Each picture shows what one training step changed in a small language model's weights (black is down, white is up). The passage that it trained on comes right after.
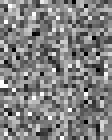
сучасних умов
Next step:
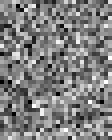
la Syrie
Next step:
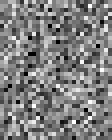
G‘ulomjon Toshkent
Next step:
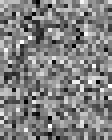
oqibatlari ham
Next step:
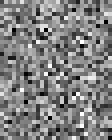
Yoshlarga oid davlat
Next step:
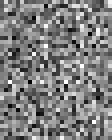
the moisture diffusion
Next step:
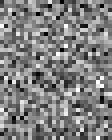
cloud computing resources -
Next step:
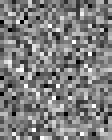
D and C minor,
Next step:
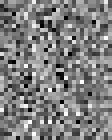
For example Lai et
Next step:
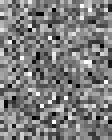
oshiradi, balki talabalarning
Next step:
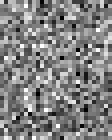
in a multitude of
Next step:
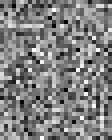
Kayunga SC
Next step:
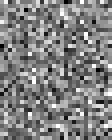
2 horas posteriores
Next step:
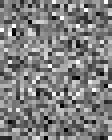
feedback loops: although
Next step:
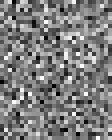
the future. There are various
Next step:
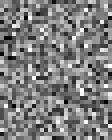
Facilities distribution (b)
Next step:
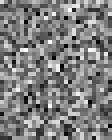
having the disease is taken to
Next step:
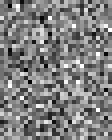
the community'*]. What
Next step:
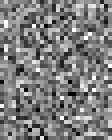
\right| + A +
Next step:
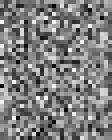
tilining texnikani
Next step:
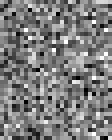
second step, generated events were
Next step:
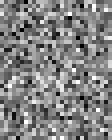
a alcançar os
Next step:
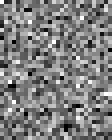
In practice, this allowed
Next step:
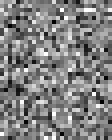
frente a prevenção de
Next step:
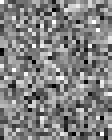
sun in summer). The
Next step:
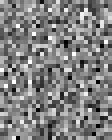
was to find out how effective
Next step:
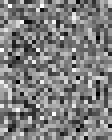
asrimizning aziz
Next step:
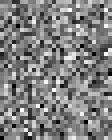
النحو على
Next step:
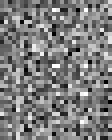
M HCl without and with
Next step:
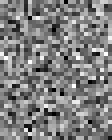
rated value. The resistance
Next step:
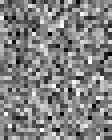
akurasi data,
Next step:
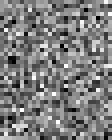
(Eocene) In
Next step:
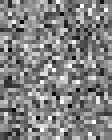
entre o fim do
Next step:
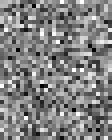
Foydalanilgan adabiyotlar
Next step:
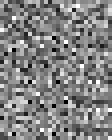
those who remain in the profession
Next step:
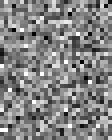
recruit students for commercial
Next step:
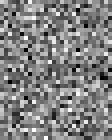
joint speed curves
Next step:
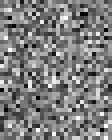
wijzigen, dat
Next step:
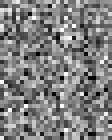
мають єдиного
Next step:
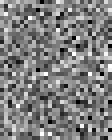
subset of trusted
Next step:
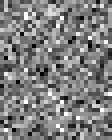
**A RESEARCH
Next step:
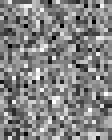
o estaba inserto
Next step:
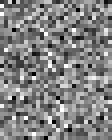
etti. Ol
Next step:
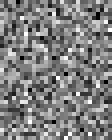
о структуре
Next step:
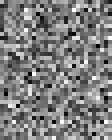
from 130 SCA patient
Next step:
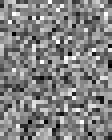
crystals in the course
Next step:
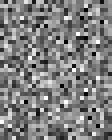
and professional labour:
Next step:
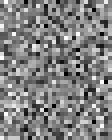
records correctly reached the
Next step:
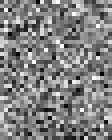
are as follows: -
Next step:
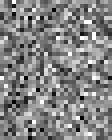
katta o‘qituvchisi
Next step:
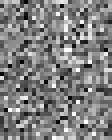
tomonidan tushunilmaslik
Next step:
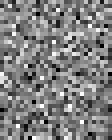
influenced the future of commercial
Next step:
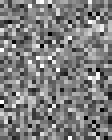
билан боғлиқ
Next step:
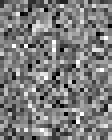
These methods are the most widely
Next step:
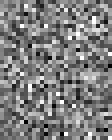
along with sluggish
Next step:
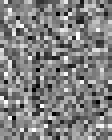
свое мнение в
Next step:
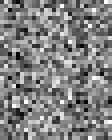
sobre um erro a
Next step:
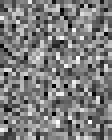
should have high strength to
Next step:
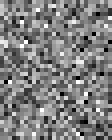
it negatively impacts economic
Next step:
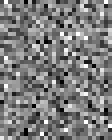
exactly what characteristics of music
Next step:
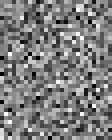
the generation of different types of
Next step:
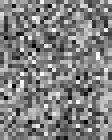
in phenotypic integration
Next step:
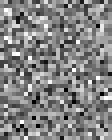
and hemodynamic
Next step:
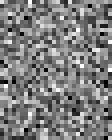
shape and symbol when they
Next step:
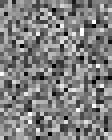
pontos marcados
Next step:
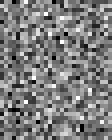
Simpang Tiga
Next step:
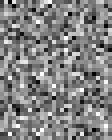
authority in Europe.
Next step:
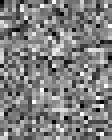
como referencia un caso
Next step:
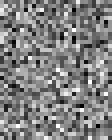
government confidence. In an economic
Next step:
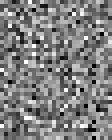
and field regression models, for
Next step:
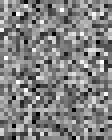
yalpi ichki
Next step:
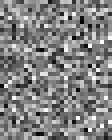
VIII Congresso
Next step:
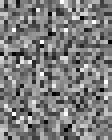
грыжи и
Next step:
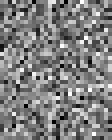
secara hati-hati
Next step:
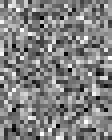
Узбекистана, Фонд
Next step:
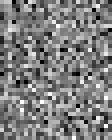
in sweetness was
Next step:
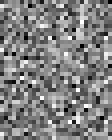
використання штучного
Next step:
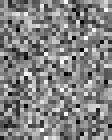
o assunto também era
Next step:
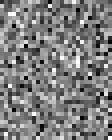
после окончания
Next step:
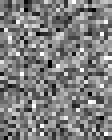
Creating connections:
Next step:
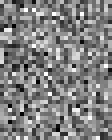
var mı? Bu
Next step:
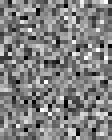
of iron content in the
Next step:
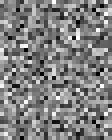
стажування у
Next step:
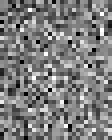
Advisory Board as
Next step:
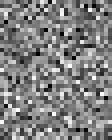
cada um deles, a
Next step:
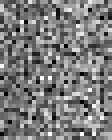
Education (GCE)
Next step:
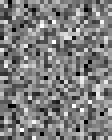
can be stated that
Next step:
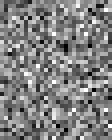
This suggests that students may
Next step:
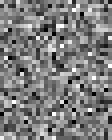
AC, respectively. At
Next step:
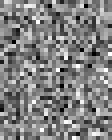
emerge language formation.
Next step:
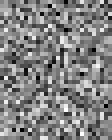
union (corona
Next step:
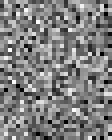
cooling and was expressed
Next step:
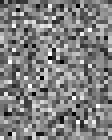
and Engracia
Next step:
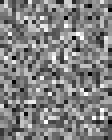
better ethical decisions?
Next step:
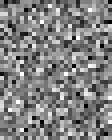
provides superior diagnostic
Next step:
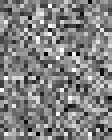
- Turhan, M.,
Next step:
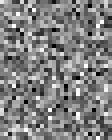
Those design processes ensure that
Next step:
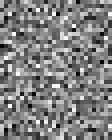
understanding, analyzing, and
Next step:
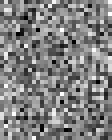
xisoblanadi. Shu
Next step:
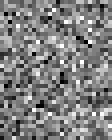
Drama Quantum
